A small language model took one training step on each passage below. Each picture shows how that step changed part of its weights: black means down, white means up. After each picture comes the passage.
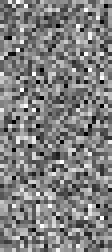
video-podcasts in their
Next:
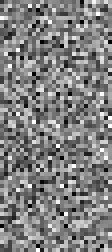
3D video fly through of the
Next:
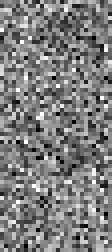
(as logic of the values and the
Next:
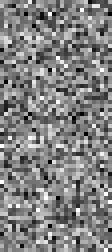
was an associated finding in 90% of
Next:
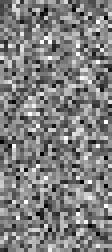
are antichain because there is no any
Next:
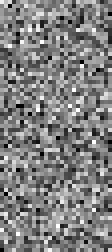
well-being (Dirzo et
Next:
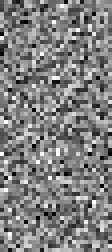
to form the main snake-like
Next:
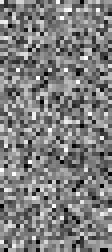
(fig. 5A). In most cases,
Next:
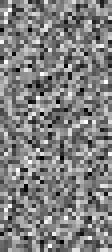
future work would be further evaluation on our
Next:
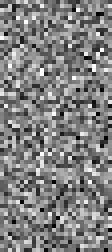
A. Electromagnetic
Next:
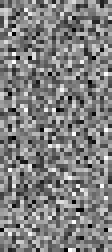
comes in contact with the cam
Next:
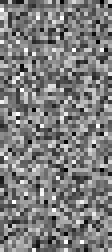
Verma, 2018). Apart from
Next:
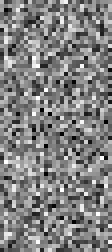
parameters becomes necessary. Therefore, the
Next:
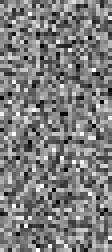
with the 3% penalty.
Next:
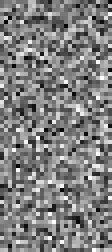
to diffuse through several cell layers
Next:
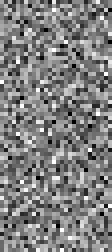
(Ode45 subroutine), some
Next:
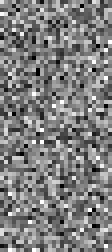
forewing (compare Figs
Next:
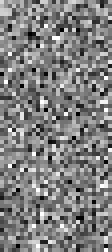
of the transformative approach in all cases,
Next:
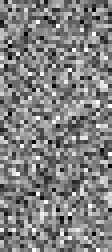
paying above-market therapist
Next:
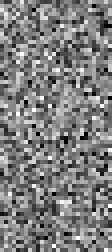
in the source and receiver
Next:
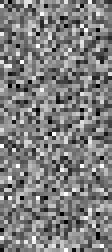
using the Nagelkerke test.
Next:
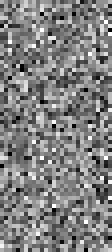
the life sciences D14.4 –
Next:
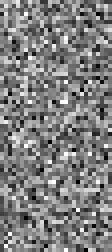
About you Before submitting
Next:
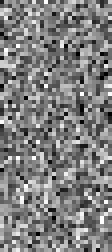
would not be more beneficial to them,
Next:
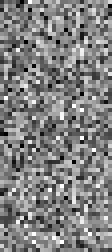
human muscular and nervous systems.
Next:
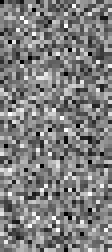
in Δx . We argued that
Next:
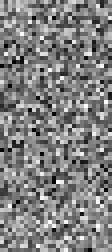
cornerstone of both climate action
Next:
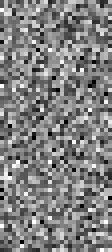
framework is less computationally expensive
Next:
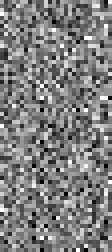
underpinning their scientific
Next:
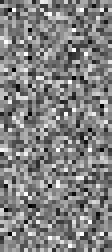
type of research is explanatory research that aims
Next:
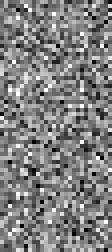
carbon footprint of
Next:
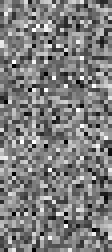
problem related to fodder is that more than
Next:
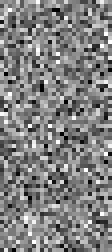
Entries for the SAM table of
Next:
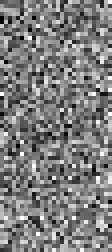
state, Nigeria. The test for quality
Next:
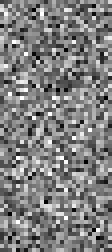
and the other half should receive two
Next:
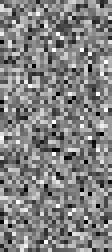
for Maximum Power Point
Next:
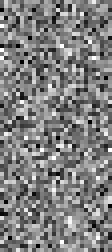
the marriage of Sophia
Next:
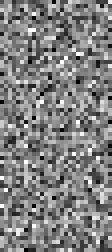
role. Key stabilization policies used
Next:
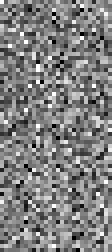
current-mode current-controlled
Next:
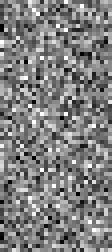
high level of car sickness is required
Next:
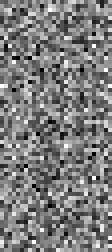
a reality. In particular, the use of
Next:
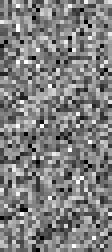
the solution saturated with dry
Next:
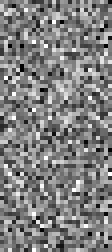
Economic Structures*, 8(1),
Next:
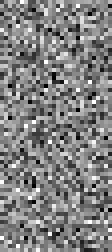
Right: total energy per longitudinal
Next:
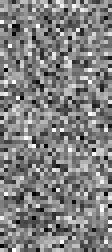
Write down quotes or observations
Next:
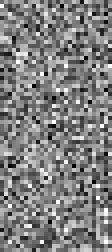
and demonstrates differences in the aspect of
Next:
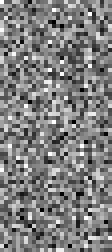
Body height (cm) Open /
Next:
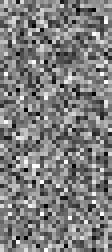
and plot logs from either
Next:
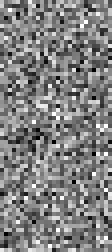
to the customers in the best
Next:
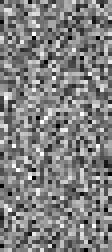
examination can avoid unnecessary
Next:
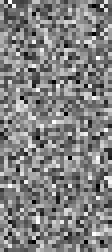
acid aspartame with tyrosine
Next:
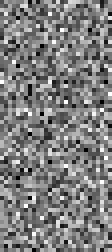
Union law or the validity of
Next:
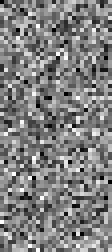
restoration because of pain or
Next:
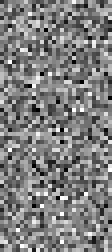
with other schools. This study began with the
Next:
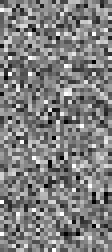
reality, in the inventory of the
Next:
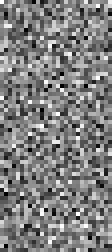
of Warwick, University Road,
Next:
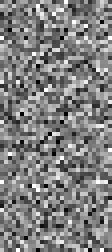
maintaining the integrity of the cellular systems
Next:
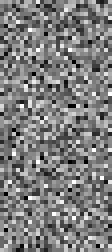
such that $r \cdot x \in
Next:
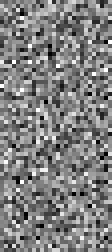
the first hour of exposure to the
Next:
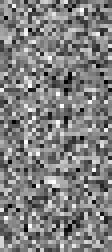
new plan of data augmentation based on
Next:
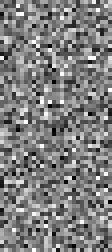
it influences the systems ability to detect the
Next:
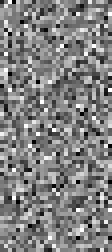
78(65%) are using online insurance
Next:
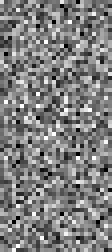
in which the donor's identity should not
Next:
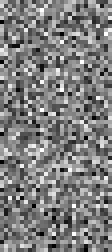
obtained The bioplastic samples obtained as a
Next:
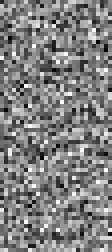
with the definition of an acceptable range
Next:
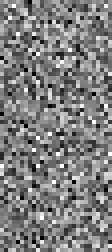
Hunger, illness, frequent
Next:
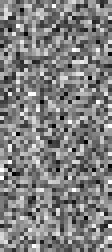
was proceeded with. In this manner
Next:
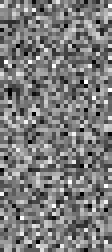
.395. This means that a higher
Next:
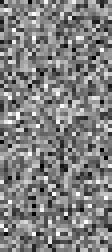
can be used in direct contact with food without
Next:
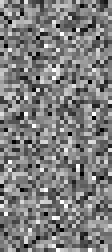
Secondary School Students R R
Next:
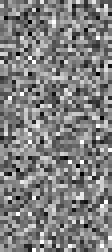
people's failure to follow social distancing
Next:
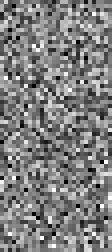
Konsep Klinis Proses
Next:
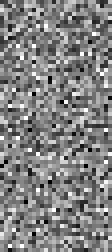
because of the complex nature of the new
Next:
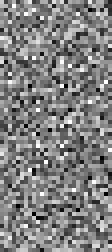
is the cost caused directly by the production
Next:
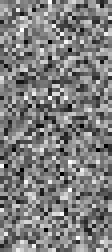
the sustainability of both the work done in the
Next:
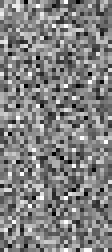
respondent and participant of this study.
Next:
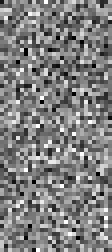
would be supplied in form's logic
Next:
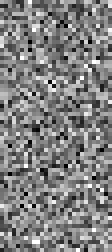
disequilibrium between the short
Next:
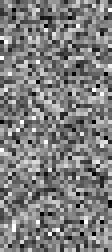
paper is that: A moon of sufficient
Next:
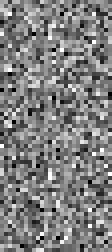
start a new trend for analyzing the
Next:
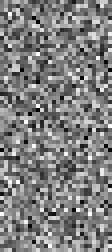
CPUs require calculational time
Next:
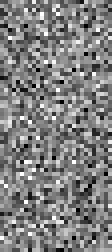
sectional parasitological survey was
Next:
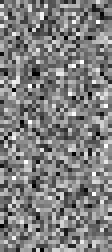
River Basin Management
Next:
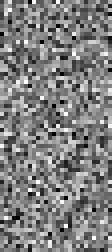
keywords searching like those in
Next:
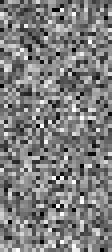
data that arises in IMRT
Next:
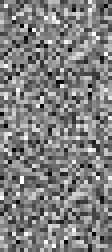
Management, Volume-3,
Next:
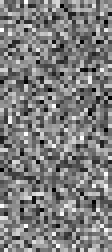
K_m (without KJM)
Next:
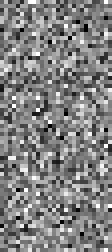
7V_{dc}$): In this operational
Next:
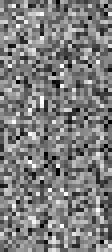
up so the remaining patients were 60 patients.
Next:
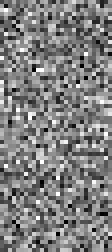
used and perceptions conveyed in
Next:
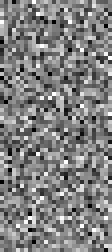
Q AND HAIGIS. Post
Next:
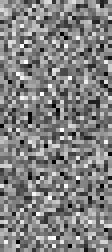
of impacted composite panels has been
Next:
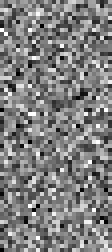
we can first identify all aspects discussed
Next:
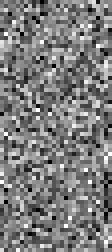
HJ, Volkens KM,
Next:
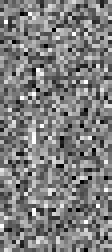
their hospitalization, all patients had evaluations
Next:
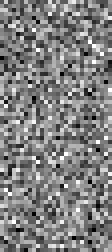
Statement [6] NO NO
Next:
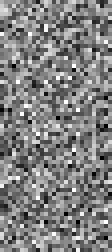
of the first tasks in the international
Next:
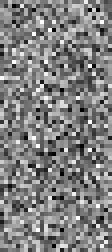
exposure, significant decreases in
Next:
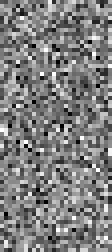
the society at large and the health
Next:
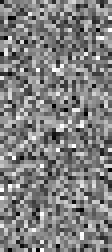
enrolled in this study. The
